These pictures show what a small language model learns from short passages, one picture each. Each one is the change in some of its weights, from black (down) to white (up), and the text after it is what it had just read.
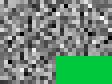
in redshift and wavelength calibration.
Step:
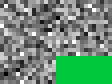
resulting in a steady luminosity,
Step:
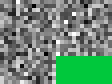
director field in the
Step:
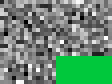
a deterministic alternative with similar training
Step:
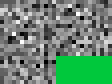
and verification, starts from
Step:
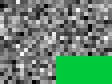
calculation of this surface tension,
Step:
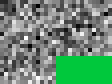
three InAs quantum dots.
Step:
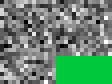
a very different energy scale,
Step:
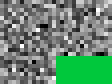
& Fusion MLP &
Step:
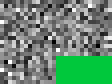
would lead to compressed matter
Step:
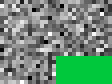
than the fastest
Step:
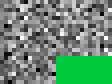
dispersion relations and interaction coefficients order
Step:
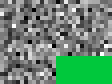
age for a quark star with
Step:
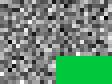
we consider schemes that involve
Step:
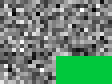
profile. The radius of the
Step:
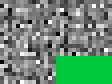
by the \abinit
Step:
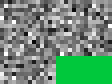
this process can be validated
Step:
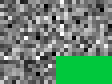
transition. All four phases appear
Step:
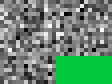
background is thought to be
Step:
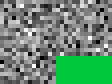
an auxiliary space whose elements are
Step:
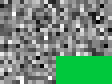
interested only in the {\it
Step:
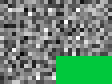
weight. As we outline
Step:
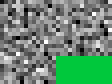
has been introduced as a
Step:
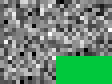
$y$ & pressure &
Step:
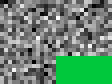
$10$ thermodynamically stable
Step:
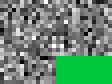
Finally, the profiles of both
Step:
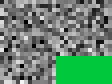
a stabilizer matrix of the
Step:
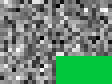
cause and an effect,''
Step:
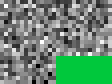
moment of the quantum system the
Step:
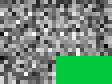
and therefore the equation of state
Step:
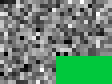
the YouTube
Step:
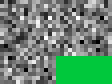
drag modifications,
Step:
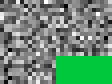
study the bulk of the molecular
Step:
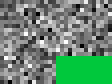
temperature as well. However,
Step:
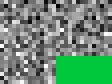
front panelling to enable
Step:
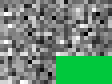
"habits of the
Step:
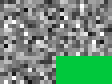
can be treated only as a
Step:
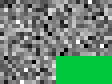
of masses. We consider both
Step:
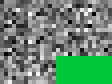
iv} lines show a
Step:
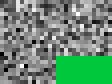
its eigenvectors are plane
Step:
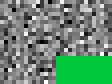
limb center-out experiments
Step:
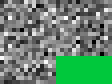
criterions using entropy analysis of
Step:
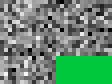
$b$ are given by
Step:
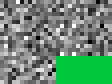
wide range of settings. We
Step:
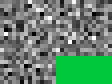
position mathematically it is convenient
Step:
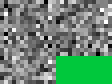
Center, Dallas,
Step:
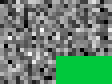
has a global minimum at
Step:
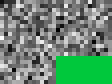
the exploration) and holes
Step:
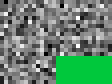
This tool was used for
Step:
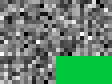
issue time of each instruction
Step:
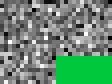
routes are {\it
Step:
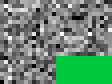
placed at $y=\pm
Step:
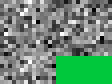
directions. The symmetries are
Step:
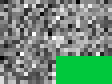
fields, and hence the
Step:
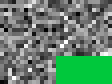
natural Lax description is given
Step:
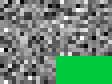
orbits. This discrepancy results
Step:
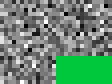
and the viscosities and
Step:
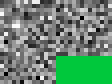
public domain availability,
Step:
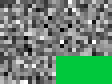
of the full computation is determined
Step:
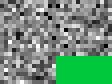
transformations have {\it not}
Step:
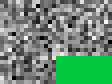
bipartite =
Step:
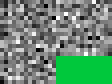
constant in time -- at least
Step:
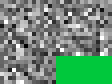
identify an approach to sociality
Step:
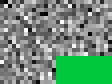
$\hat{A}$ that
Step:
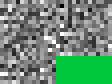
broadly, this framework illustrates
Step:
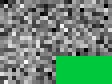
$c$ is related to
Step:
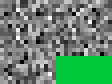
inflaton field. The
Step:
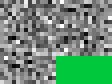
that the impact of each component
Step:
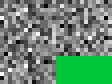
if one wants tighter
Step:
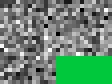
of the present paper is to
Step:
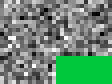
unstable signifying that the solution
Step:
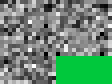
Laplace transform of the primary
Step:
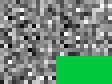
{Roy}, \citenamefont
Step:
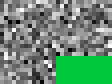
antiferromagnet. They
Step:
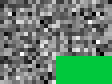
characteristic scale of the temperature profile
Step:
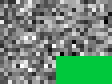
lattice stiffening due
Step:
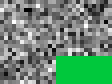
smaller radii, are heated
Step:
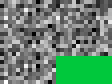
this section. %This analysis
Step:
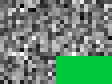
number of inputs layers with the
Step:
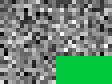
of photon detection events is recorded
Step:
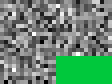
easily implemented for the positive energy
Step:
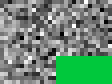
possible. In this work we
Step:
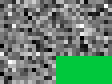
theory is no longer applicable
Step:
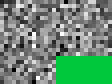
the phase integrals can be expressed
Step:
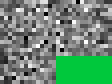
(MNT) reactions
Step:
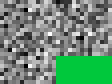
the OMZI in
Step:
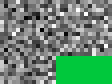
image acquisition and transmission
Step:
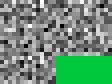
targets at 28.5
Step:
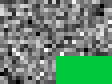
extra dimensions and our brane is
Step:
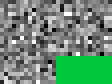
\end{equation} with
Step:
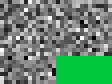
a large current quark mass.
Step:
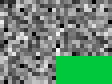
the MicroTCA
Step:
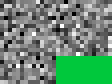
transformation, the above equation can
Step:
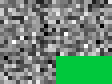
and \begin{equation}
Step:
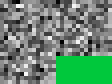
the red circle denotes the lattice
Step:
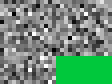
and also provides much insight
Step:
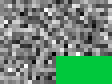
role. Whenever the
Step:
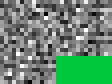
equilibrium lattice QCD results, we
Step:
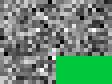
as well as improved planet coupling
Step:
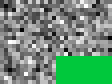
two Gaussian quantum states which are
